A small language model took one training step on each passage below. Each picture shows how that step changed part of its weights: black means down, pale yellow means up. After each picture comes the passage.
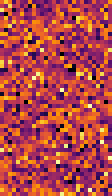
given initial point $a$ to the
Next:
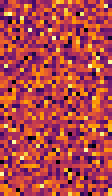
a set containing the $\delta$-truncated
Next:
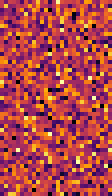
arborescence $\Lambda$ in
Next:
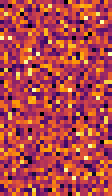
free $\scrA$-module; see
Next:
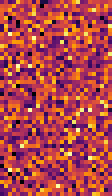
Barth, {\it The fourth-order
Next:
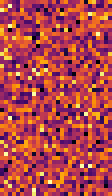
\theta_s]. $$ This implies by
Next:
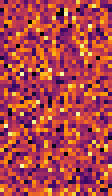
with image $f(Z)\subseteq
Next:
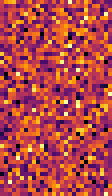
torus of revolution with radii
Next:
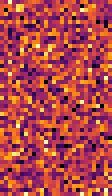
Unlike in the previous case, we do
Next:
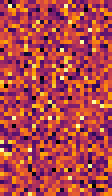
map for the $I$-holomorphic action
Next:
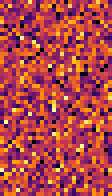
hyperKähler potentials. We derive a
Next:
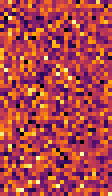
period, and the errors cumulated between
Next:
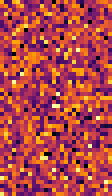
the global optimality of the phase-1 solution
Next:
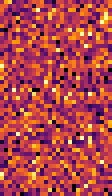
\tilde B_R$ where $\tilde
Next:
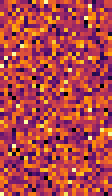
the tensor-product completely positive map
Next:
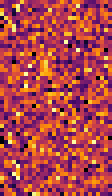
\newblock {\em Anal. PDE},
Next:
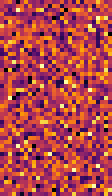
we find a contradiction (the conclusion does not
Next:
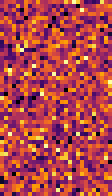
balance between noise removal and feature
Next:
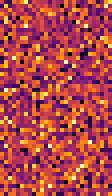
of the projection operators in the Main
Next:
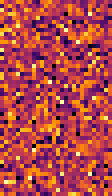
would like to thank Freek
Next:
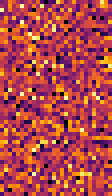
true that finite unions of the
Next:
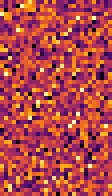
respect to $v$ (see
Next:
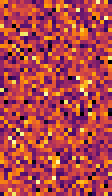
and its proof, there is a skew
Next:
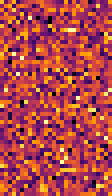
on purpose, we will come back to this
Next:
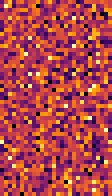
Decision-Hazard setting
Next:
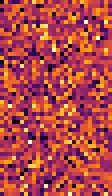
$x$ satisfies the following formula: \[
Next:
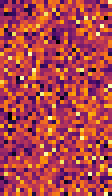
is algebraic, if and only if its orbit
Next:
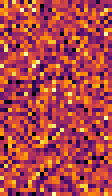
of triangular functions associated with the bars
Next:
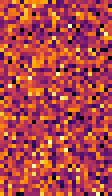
the hypothesis that $0$ is in the
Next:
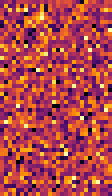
new logical meaning that has a high practical
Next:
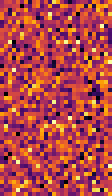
a \cmcone{} face in
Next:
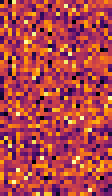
%which means that $\widetilde A$ is
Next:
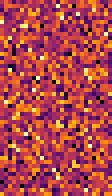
that in IGA-C. For
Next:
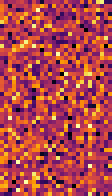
\tag{6}$$ Adding the term
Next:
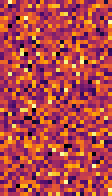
communication links. The computation proceeds in
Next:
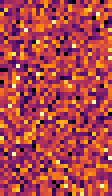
solution is a quasi-optimal approximation to the
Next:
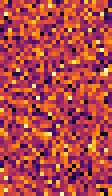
conjugates $\la_i$ satisfying
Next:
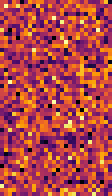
by $D$ when it is hit
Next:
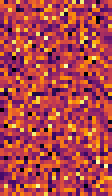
other mathematicians (the latest bound
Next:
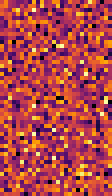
case of a general (isometric!)
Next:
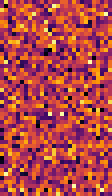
{\bf adherence category} $\ov
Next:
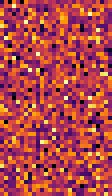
a 3-dimensional space. The graph
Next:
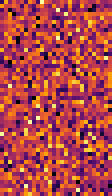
induced by the gradient of micro-scale components
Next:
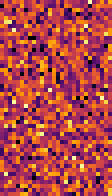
gradients of the loss functions. The role
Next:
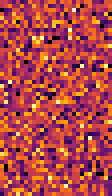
\cite{CC}. Then it is easy
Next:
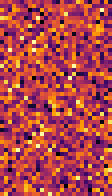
all classes $[\sigma]\in \widehat
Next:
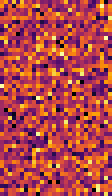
new lineage is the latest sample
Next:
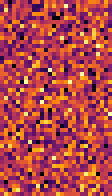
is bounded from above by square roots of numbers
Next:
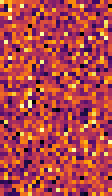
itself a random variable, and hence so is
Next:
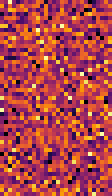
initial vertex, $d_i$ be
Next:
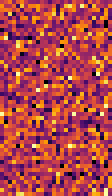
U\ U\ D,$ a free symmetric
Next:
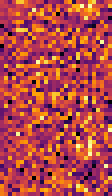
Appendix A. Now apply Theorem $4$
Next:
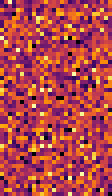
Moreover, this will give us the possibility to
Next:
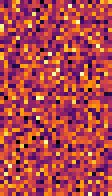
\ar[d, "F(\epsilon
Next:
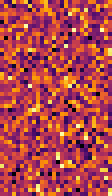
$x$ of a linear monoidal
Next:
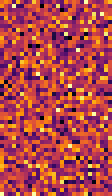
expansion (\ref{m7}), we have
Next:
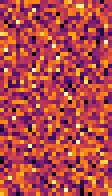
satisfied for $i=1$ since
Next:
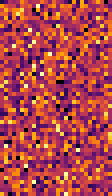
solution of \begin{eqnarray*}
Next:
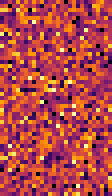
{\bf Definition 3.} The weak radical
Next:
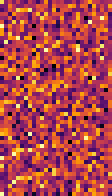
{author} {\bibinfo
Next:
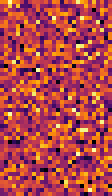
fewest number of derivatives be computed. In
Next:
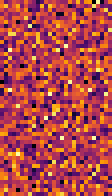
Let $\varphi:X\longrightarrow
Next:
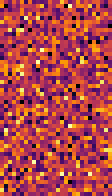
to get \begin{equation}
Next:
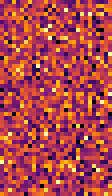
\begin{itemize} \item $e
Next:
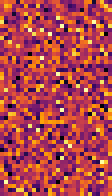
subcategory $(\W \downarrow \Ub)
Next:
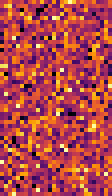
solvers on both synthetic multiple
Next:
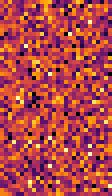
morphisms} \begin{equation}
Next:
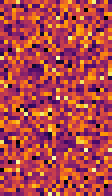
$\Omega' \ni \ox$ such
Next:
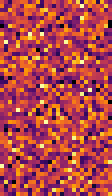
$n-1$ vertices, with the
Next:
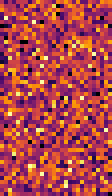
Solutions to $Z$-Tensor
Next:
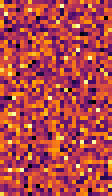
now to find order of magnitude estimates of
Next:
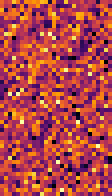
the diagram $\Delta(p)$ or on
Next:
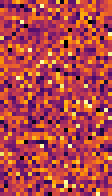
\times \mathbb{Z}
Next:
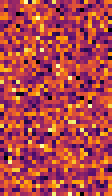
term and $\boldsymbol{n}$ is the
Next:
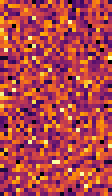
and $\mO_E$ is a
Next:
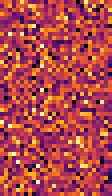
Here $\widetilde{DC_s}^1
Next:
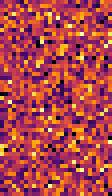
Now assume that $p=3$, then
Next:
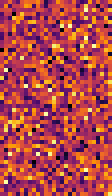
$\mult(\cA)$; it seems reasonable
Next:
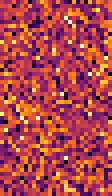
for every $x\in X$, that
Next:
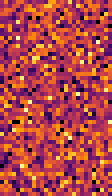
polynomial in $D[x]$ of degree
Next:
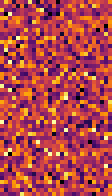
can be implemented in a straightforward way for
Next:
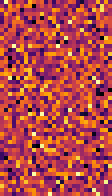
& \displaystyle = \int _\Omega
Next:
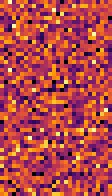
{\sl formally} interpreted as the orthogonal projection
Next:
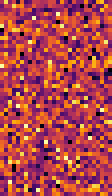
\in BV$ and write
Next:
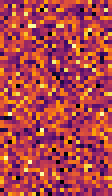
\subsection{Lyapunov exponents of partially hyperbolic
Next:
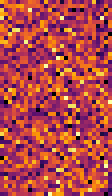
all have the same remainder $11 -
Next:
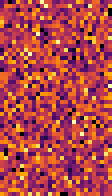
is $$\beta ((g\otimes
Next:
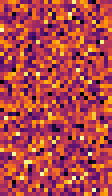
also follow the deconvolution approach to obtain
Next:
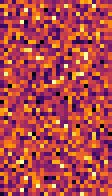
In either case, the determinant condition means
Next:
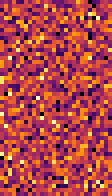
iterative equation that uses a sine function as
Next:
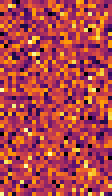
given in the cosupport of
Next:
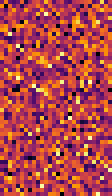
u>2 \end{array}
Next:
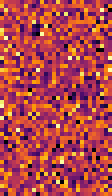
construction of $M_2$ from
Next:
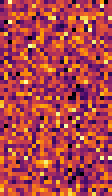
of $A$ with perversity less
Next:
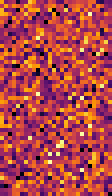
\mbox{for $q\leq
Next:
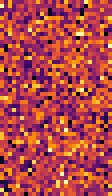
set of places of $\QQ$, we
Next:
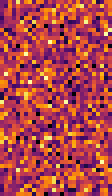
of $\dcat$ such that
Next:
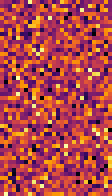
following three conditions. First, $\|x\|
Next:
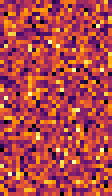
how to use Kirby calculus for such
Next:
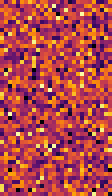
if $\exists \alpha \in
